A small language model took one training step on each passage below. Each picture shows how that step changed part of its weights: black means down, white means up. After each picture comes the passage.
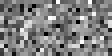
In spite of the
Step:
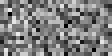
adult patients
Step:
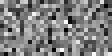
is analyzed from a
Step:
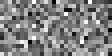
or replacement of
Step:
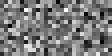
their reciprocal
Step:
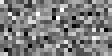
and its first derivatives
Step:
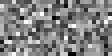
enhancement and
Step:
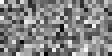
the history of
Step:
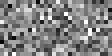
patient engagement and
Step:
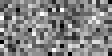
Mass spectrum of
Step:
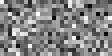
and the ambient
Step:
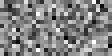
and thawing that
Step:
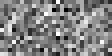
of prosthetic
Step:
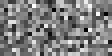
pragmatic action
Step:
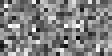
en raison de la
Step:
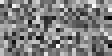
dimensions gives a
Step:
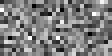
conhecida para
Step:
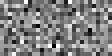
to the quantum solutions and
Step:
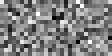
and detailed classification
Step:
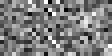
of the laplacian
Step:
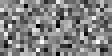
dispersion relation for
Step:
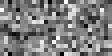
питания и
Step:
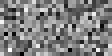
activities altered the
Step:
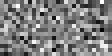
such as audio or
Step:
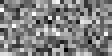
the Chinese
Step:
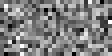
labor market in general
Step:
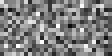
from a PBH
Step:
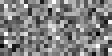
prefer traditional
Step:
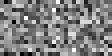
the following we consider them
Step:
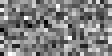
This paper addresses a
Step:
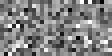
und Regeln
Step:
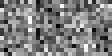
de portadores
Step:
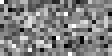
of conformance and
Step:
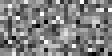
$m$ weightings
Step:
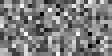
qolgan elementlari
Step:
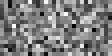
have summarized some
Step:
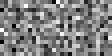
God over one
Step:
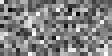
of Artificial
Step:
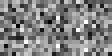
simulations of both the
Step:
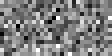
cases, the same
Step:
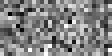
chronology, and
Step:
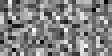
samaradorlik va
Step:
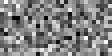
resolution performances to
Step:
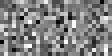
Tanto o pai
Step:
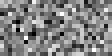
peak at the center
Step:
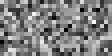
is necessary to
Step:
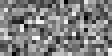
latter method. Figure
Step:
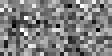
It is assumed that
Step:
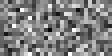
gramineous and
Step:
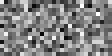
interaction of the produced
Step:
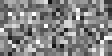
and terminated at
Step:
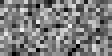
initial flow. It should
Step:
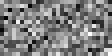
inglés en los
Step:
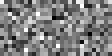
and processing the feed
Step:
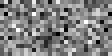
inferential statistics
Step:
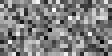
definitions of O and
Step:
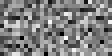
nas suas
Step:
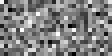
of the present paper have
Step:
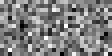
$\gamma$, one
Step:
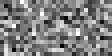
Does an
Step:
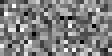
by contacting the
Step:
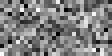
of Economics,
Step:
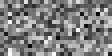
by the positive effect of
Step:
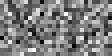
gone.'' is
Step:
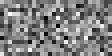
interference with an
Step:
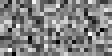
Lessons from
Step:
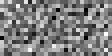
but also with the
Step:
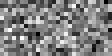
derivative spectra. Figure
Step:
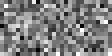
de relaciones del
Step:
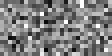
downloaded at
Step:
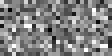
on Library and
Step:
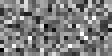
network protocol from
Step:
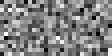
e geração de
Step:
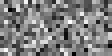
used for calculation of
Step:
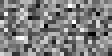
important. Efforts
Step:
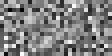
a small concentration
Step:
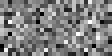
observed in globular
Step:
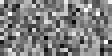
visual pathway
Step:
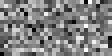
Aggregate and
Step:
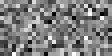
line shows the median
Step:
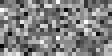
in compositional
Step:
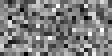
+ i \bar
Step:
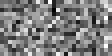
hogy a
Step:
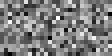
by a mechanical
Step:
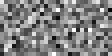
that had been proven
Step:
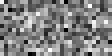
of the original system
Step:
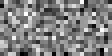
to $\Theta
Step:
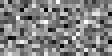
induction in a
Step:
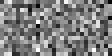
those considered above. The
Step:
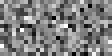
we report here the
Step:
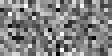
proton attached
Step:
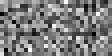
coupling among the fields.
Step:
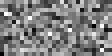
does not relate to
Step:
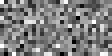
the initial density field.
